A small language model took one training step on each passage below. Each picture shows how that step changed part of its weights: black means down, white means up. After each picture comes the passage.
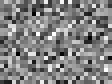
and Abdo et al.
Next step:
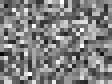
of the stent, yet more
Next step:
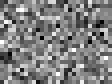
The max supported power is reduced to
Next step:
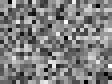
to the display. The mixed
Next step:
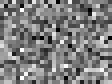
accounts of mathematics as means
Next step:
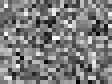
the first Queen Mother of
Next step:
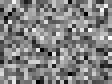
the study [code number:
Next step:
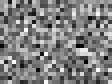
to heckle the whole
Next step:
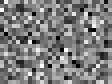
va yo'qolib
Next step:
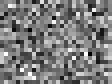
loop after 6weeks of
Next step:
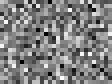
well as the distribution of African
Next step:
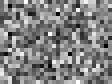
2. To compare the knowledge of
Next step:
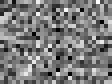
principally defined as the appropriate
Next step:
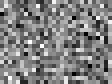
view of different acutely
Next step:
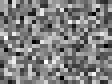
to today's practice, and
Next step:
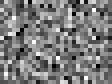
wt.% composite samples,
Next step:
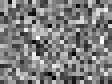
to the brand image. Table
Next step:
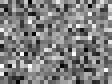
two hearts. The first
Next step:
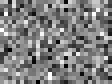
should be directly based on physical and
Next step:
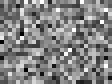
6.2 Recommended by hand
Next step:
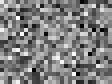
kindergarten to professional
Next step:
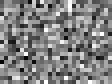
specimen is attached and during
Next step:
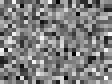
methods derived from symmetric
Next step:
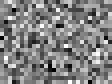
fentanyl consumption, quality of
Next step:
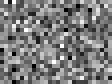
and a drag trail extending
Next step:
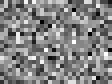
the Japanese mobile
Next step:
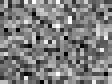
the class score (base score
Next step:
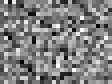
and multi threshold voltage in TT
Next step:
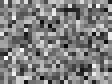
a part of this project, advanced
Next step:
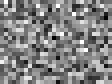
of living, employment opportunities, sustainable
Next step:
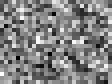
This is an equation of a
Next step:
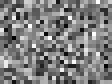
Fintech companies in recent years
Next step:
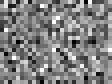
Ibadī centers such
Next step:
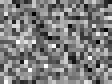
hearing loss Number of patients
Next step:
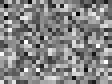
poorly studied, the species is
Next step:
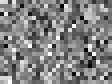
is essential, as children are
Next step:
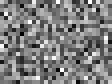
directions. To reduce the sensitivity
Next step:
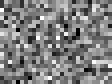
L. Garthoff,
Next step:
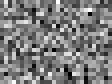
of structural shocks and it has
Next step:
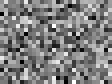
developed the initial concept, OEO
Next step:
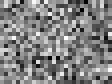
drawn the attention of a
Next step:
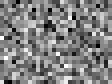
University of Amsterdam,
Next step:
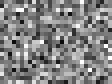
Severe Mental Disorder.
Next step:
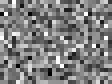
has led to multiple improvements, such
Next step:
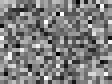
was unheard of until
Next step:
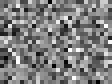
underexplored archival sources
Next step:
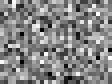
by the industry. Free space
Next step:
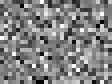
group Ct value group P value
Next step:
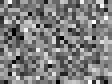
4. Samal L,
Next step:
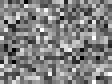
in the Legendre function with
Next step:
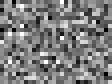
of the two-photon
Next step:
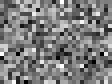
of natural cosmetic
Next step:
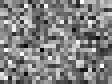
damages 3. Materials and
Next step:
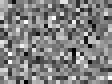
extremely poor cell
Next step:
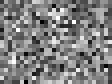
both aromatic compounds and
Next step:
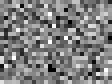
strategy." [13] Another key
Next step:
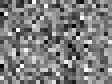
labels from the teachers. They showed
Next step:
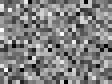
introduced in this work.
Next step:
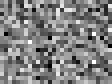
support of the National Institutes of Health
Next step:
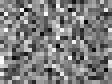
positively contribute to the progression of
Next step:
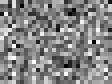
will be gradually delivered
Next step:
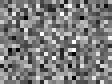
contributor to those categories.
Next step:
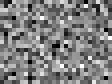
grow path shown in Fig -12
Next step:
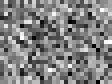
scoring a set of substrings against
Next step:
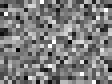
percentage points) and women (10 percentage
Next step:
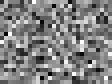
the presence of metal oxygen
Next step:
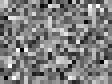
Trying to reconcile
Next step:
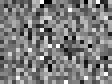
second postoperative day.
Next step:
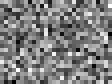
1987. "The Structure and
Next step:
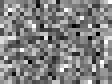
style of NSS notion and studied
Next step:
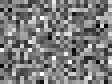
IPCC Report website:
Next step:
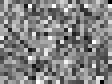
(guided tour,
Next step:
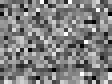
instance) are: Nigeria,
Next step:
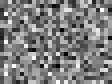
removal rate (MRR)
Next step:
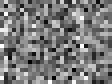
found that it can be made observable
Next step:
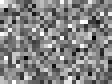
human fluids and contact with
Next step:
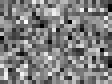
each heather plant sold is
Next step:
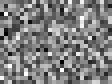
decreased with increasing WFS,
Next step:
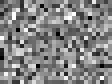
Value Decay Curves
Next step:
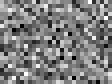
zone above the selected height threshold
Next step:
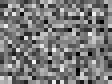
solution for static analysis of
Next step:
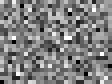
processes, evolutionary processes,
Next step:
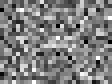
Analysis 5 1 Test Strategy
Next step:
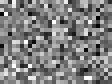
has not been validated for
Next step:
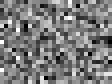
industry, where postmodernist
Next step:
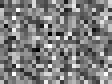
UEL Universidade
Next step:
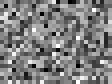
the neonates were 8-9
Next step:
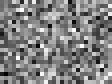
Retrieved 30 April
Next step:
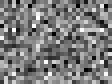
describes cement and
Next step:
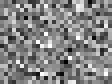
technique. Keywords—End
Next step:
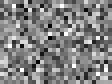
author(s). Author
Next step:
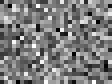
a treasure of floral and
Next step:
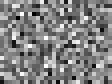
or three sections will suffice in
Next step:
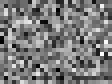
organized as follows: Section II
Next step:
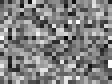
combination of quantitative and qualitative research.
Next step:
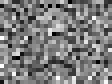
P UPTAKE
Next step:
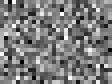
and publications. Anthropology
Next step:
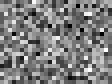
quality were used. Z. Yu
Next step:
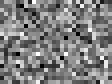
warehouse to production movement
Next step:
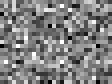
there should be the maximum green
